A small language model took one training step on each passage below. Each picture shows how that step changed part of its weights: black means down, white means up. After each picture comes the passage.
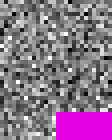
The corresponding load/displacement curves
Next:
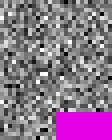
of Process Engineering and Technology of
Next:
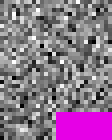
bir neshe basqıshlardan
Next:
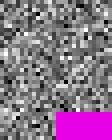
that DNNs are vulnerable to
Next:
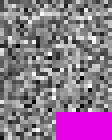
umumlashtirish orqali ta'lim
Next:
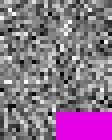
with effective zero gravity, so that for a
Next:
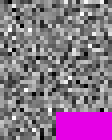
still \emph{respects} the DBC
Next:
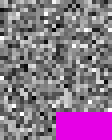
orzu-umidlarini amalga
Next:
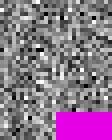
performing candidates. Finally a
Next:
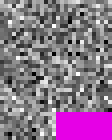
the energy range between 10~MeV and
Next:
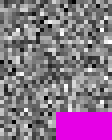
Н. Садовским как
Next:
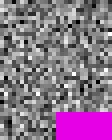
enables the carving of complex temporal
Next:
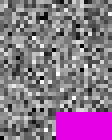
(escalaridade) Evidencialidade
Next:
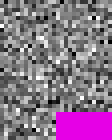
We-Be nSCR/min still
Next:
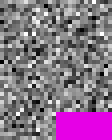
possible without Scott's program. This work
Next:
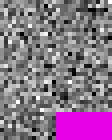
key role to select such two regimes of
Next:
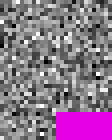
on Pervasive Computing and
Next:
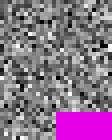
mis - - mos 18 que_el al -
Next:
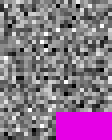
can change its mass number or excitation energy. At
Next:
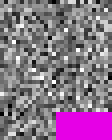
$\epsilon.$ Similarly, one
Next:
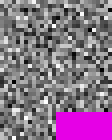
jihatdan oʻsishi,
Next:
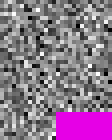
times, 4, 25 and 28 hours
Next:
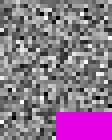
6. Karimov Sh.Sh.
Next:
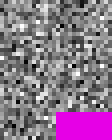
the unwrapped phase map is
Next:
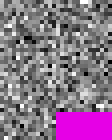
shown to exhibit magnetically
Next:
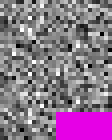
penanaman kembali flora asli
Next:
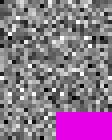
(%) abastecida com o
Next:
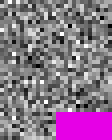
camiye mer- 61
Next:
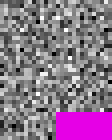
of carriers. In this system the number of
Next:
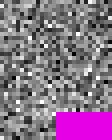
a reparação e a regeneração de
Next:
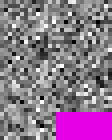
temperature & 3.5 \\ \hline num
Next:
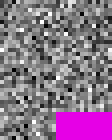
гостиничных предприятий
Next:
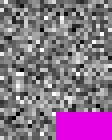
channel gains remain constant over the
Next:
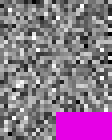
den svinge med ovenstående
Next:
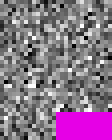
et points forts de la leçon
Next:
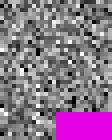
o algún síntoma
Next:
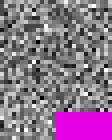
from the light source. It simultaneously
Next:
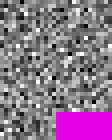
trocadas por um casal da
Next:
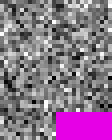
edge that connects the infinite cluster to
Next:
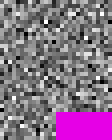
field $X_{\text{final}}$ is
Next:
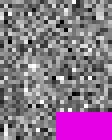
If characteristics of the underlying noise processes
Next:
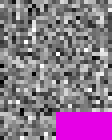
de los genes que originalmente debía
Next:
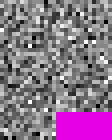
alterations in SC in pathology are
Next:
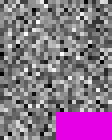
Service Faculty of medicine
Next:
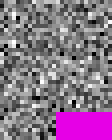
& \cmark & \xmark &
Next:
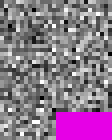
solution to the linear system decaying exponentially
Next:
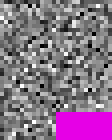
FES and the target FES. The model
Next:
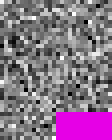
biologically active additive;
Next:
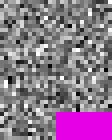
of dynamics. The excitation of these modes can be
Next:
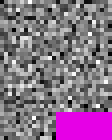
operator $\Pi$, with corresponding eigenvalues
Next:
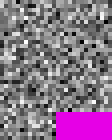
As has already been noted, the
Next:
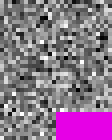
zero, signaling eigenstates that are nearly
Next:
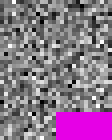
\author{Xavier Calmet
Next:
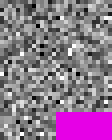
signals below 20 m/s: A
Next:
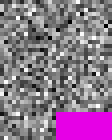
a photon is scattered in the
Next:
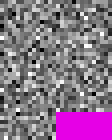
density decreases and its contribution to the spectrum in
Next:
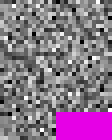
Americana de Discapacidades
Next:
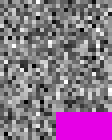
sonication before cryogenic measurement.
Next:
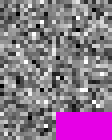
que se aprende en contacto con
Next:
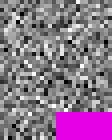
stand out due to their scalability,
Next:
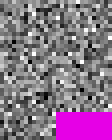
increases the role of intellectual search
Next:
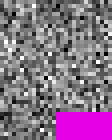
us that if we want to control the distribution of
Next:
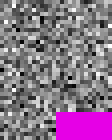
by \bea \displaystyle
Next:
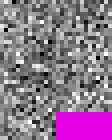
$\alpha=1$ and the local fields
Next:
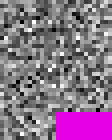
it also creates tensions related to work
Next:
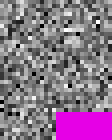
and dynamical characterization of the object 2003
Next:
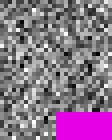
Additionally, in this research, the
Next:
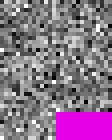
fortement imbriqu\'ees en
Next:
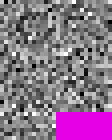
some other methods, then the scatter-plot
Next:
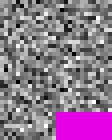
bloklari turlariga e'tibor
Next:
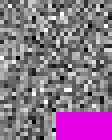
параметрларга мос
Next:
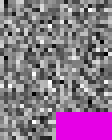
долзарб масалалардан
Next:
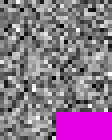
polygonal line is also valid for a
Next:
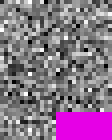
kasr, umumiy yechim,
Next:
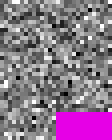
done ``blind''. That is,
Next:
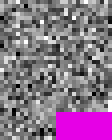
Tahririyatga yuborilgan materiallar
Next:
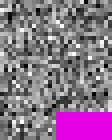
qaraganda yuqoridir.
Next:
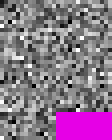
the lobes is not the same for
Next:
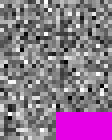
of floods for areas where a high
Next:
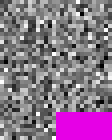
o falante se expressar”,
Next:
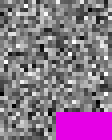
dari kapal PELNI dan
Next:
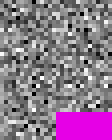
13 Å (right panel). The top and
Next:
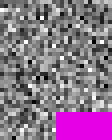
hosil qilish, ularga adabiy
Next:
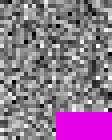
(Carbon isotopes)} In Figure
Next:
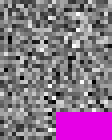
rivojlangan mamlakatlar
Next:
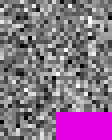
um subjetivismo tamanho?
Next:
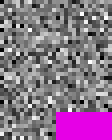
ВЗГЛЯД В
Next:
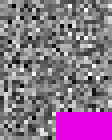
carbon species can crystallize
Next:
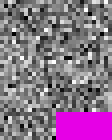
momentum $q_{\perp}$ in the
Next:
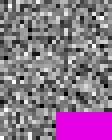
of $SEA$ between architected
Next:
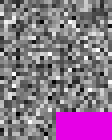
the bubble, $r_{ba}
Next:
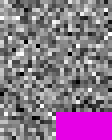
present in smoothed galaxy distributions. In
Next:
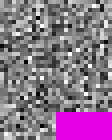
unrelated sentence endings. This analysis
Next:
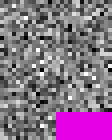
sifatida barcha tarbiyaviy
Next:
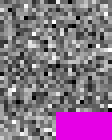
penyakit. (Seman,
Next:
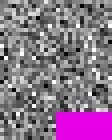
code $C$ over $\Fq$ of length
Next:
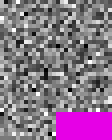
Laser Power&78\,W\\
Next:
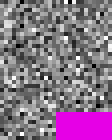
that in democracies the public acts
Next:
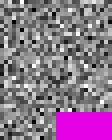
on quantum-to-classical mapping
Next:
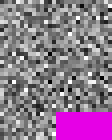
prezentate echilibrat.
